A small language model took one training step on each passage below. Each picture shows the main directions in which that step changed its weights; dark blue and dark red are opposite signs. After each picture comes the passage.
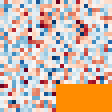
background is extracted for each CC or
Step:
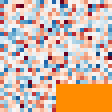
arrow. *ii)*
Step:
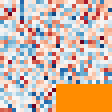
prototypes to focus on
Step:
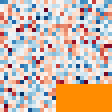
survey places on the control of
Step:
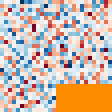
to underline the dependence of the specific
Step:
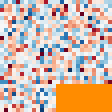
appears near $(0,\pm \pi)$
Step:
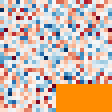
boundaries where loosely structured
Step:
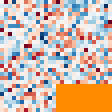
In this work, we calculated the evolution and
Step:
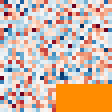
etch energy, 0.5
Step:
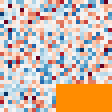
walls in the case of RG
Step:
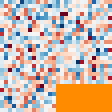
selection process between the different NOWT
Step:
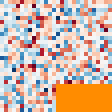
resulting pattern are shown in Fig.
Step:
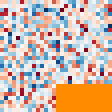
measures. Cybersecurity
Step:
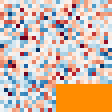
\par The entanglement of a
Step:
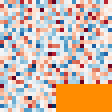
magnitude larger than diffusion thermopower.
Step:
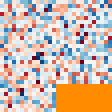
approaches a circle corresponding to the PEC
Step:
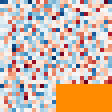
scales of the renormalization physical processes.
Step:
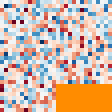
statistical safeguards that
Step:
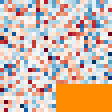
the initial value. We are now
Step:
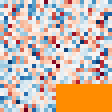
an electron at site $n$, $\langle
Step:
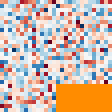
pathways under the influence of noise might be
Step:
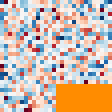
both x-ray transmission maps
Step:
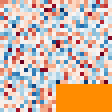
to neighboring tubes:
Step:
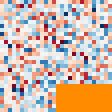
the robots that have not been selected available
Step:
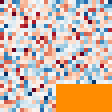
practical in some scenarios, there is
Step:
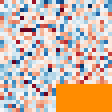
steep radial dependence of the iron line
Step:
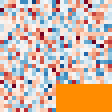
photon contribution. In Feynman
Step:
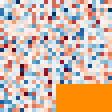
namely \e\label{T}
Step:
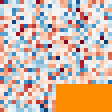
model. This important fact can be proved
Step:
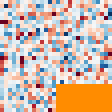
a gold reflector was added
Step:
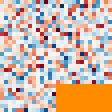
the bilayer is attached to
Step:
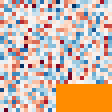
spin current driven by an electric field will
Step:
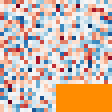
as an exemplar of biological
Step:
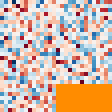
\end{equation} As an example up
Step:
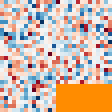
stages of the block is given in Table
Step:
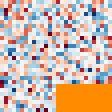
Fig. 6(a) and the
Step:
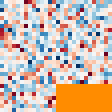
optimal distribution is set by the criterion
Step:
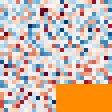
is about zero. Otherwise, when
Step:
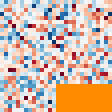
cooling system has been tested on
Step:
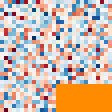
constraint $\beta_{cl} =
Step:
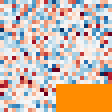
present how a specific systematic is treated
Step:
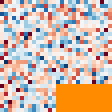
at a given baryon density
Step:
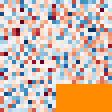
insulator with AHC
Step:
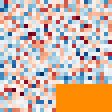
is well recognized ---
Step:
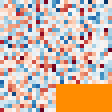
the field rotation directions. Moreover, the
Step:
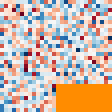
show the transformation for the features of the
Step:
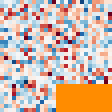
right side \begin{equation*}
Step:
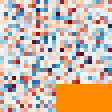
these cases, the measured wavelength errors are significantly
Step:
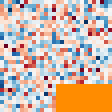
were designed with a phase shifter
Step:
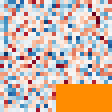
first summand of the normal form of
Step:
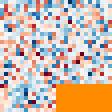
to be random variables that are normally
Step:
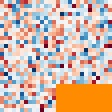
T20 and LUXE is
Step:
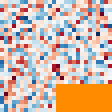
reflects possible joint structure. A set
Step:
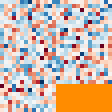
uncertainty, besides statistics, is
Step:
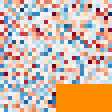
cool due to collisions with protons
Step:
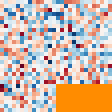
\, . \end{equation} The first
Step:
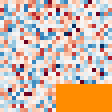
to plot the function, but if we
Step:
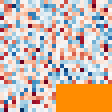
and experimental noise without touching the field
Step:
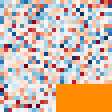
property of classes of statistical systems with
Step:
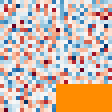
for a monocrystalline
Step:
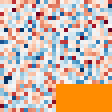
discrete time models with $X$
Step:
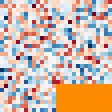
new superfluid with spontaneously
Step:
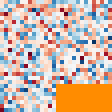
by spatial (angular) average due to
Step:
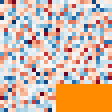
at which higher than leading order terms become relevant
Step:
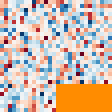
from the Table \ref{tab1})
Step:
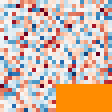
possible). That is a minor
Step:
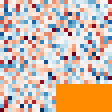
in the gauge group, and $W$
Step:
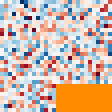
primary focus of this work, however, is
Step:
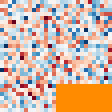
calculated preliminarly.
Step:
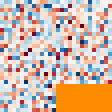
should be the most important factor that will be
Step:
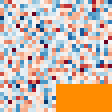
similar to real heating, and thus may
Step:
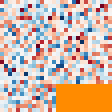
theory? Can the same method of
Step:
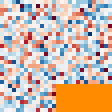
frequency band, the transmitter and
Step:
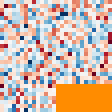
lifetime is set to
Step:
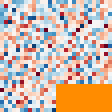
all clients, we rely on
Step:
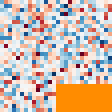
is emitted from the first source (with
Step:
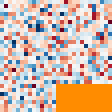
2 of Supplemental Material
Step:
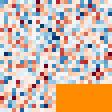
went against the conclusion of
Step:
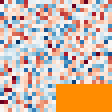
If the neuron corresponding to the
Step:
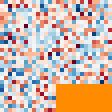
\psi_\theta | \psi_\theta
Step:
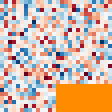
has been mis-identified in the
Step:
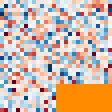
peeling to create and
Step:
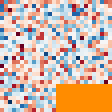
the damage in the Mo
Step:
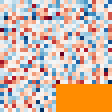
increasingly being used as a tool for
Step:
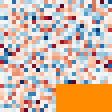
we are implicitly assuming that
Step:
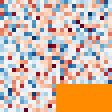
to achieve better reconstruction
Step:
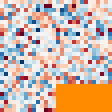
between *myo*- and
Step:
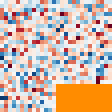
1$. Let us compare this result with the
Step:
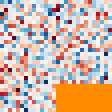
state in that it has no incoming
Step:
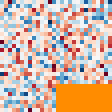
beam. After the measurement of
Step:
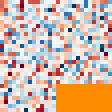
The work of S.B. was supported
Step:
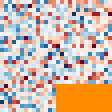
the remote astrophysical load in
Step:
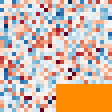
formulisms, we take different background
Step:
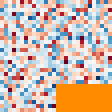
determining $u$ as,
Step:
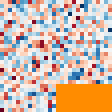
displacement field $a$ and Hamiltonian
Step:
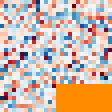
the KOH residue. This
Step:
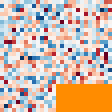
composite likelihoods can lead to
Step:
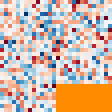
observed with the WFC between 21
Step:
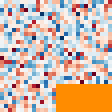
a way that $\H$ is a
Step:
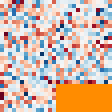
$x=w$. Expanding
